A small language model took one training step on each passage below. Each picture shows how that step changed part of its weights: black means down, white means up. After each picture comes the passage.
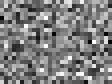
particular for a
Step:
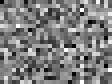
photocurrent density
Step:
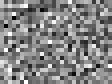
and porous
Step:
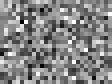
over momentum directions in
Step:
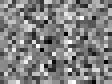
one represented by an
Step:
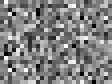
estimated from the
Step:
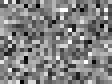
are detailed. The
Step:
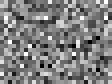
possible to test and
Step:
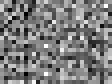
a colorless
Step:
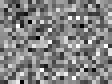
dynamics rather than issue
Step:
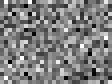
effect originating from
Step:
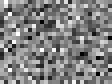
reduction wave in the
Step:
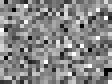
kalmayacak şekilde
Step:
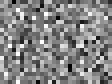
effects were prevented
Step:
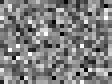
fanlarning rivojiga
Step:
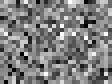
are related to
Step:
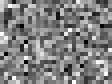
Auch wenn
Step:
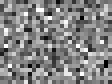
been observed in
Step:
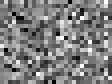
may violate to
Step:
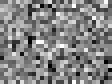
state on the surface
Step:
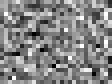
this, they were
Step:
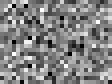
including OTC
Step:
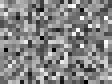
work aims to improve
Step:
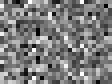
un panorama
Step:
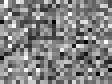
difference in the
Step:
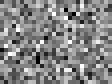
Optimization in
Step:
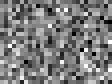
showed lower total
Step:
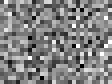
before and after training
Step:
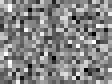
angle $\phi$
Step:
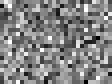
conditions is proposed and
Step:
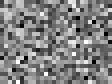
space. When the
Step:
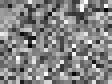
Reglement van
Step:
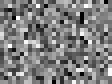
through PCCD
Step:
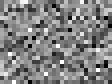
rien de
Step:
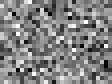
triggers an
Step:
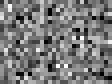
the total number density
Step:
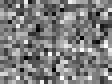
approximate equality
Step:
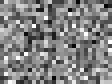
of the sample in
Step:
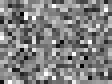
dalam bentuk
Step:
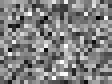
volume form,
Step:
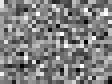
distribuição da
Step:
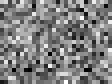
for boosting
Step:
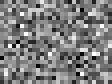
the application running
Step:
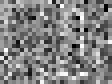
background event density as
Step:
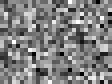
of their students'
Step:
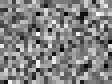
A NEW
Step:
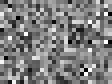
kirish test
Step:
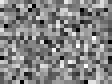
is moderately
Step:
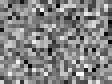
while the uncertainties are
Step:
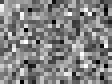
bandwidth) contains
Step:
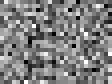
of the energy scale
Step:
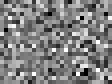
<SDS dimension
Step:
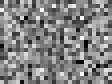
clump would
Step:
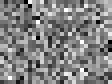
qilish, olib
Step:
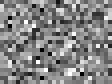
to ensure that all
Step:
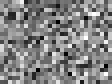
RWH Table
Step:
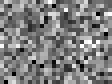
to gluons
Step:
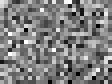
environment. A report
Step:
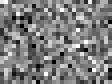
in a timely
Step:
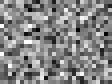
experiments due to its
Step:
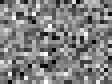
lives of two
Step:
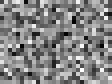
these elements, we
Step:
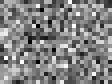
in the reaction.
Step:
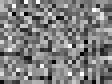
sifatida qaralar
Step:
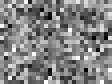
на тот
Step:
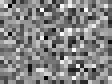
issues are social
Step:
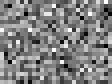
danych na
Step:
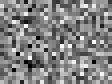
at times been seen
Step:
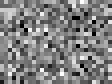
space. Each
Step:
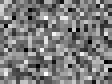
adopted a grid
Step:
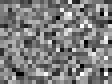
some respects to
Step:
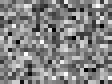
forming or
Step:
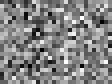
linear folds that
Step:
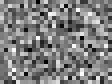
scanning electronic
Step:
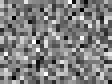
a semantic
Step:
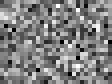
volta che la
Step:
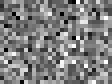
are very important
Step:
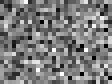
previously existing RV
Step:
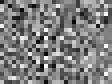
We can summarise
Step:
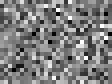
multiple downstream
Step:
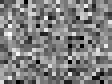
good results. This
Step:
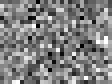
an over fit
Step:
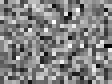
Para este
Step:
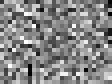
decay channels, the
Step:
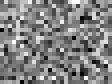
Source :
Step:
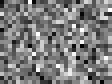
the photometry
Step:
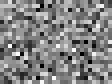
definition the set of
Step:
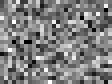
the solid box
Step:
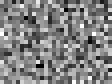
in handling the
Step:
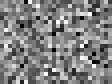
Model (SM)
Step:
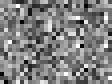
associated with continuous
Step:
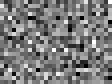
the PSF
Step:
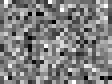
only are marked
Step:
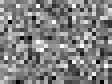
galaxy light.
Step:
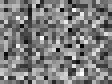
diseño se
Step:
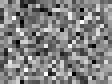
Our focus here is
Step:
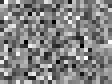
Industry in
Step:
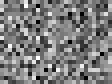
os padrões
